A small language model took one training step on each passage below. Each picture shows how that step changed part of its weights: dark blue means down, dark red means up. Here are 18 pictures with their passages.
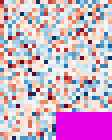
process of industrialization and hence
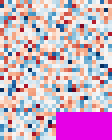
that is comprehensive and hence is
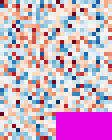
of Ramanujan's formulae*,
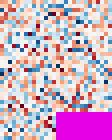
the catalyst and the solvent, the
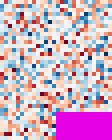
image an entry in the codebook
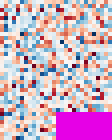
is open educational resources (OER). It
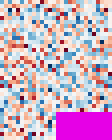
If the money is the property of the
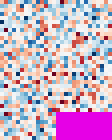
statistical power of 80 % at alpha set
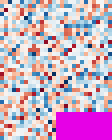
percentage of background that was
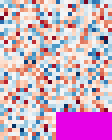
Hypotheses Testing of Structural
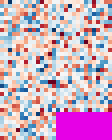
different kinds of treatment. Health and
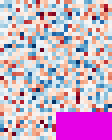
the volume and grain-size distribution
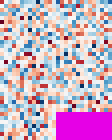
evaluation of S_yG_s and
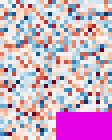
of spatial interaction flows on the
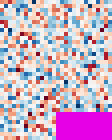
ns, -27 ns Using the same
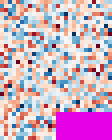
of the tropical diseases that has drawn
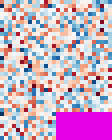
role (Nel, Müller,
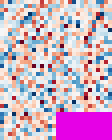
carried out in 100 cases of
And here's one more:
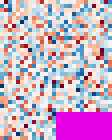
and shelf sea areas according to
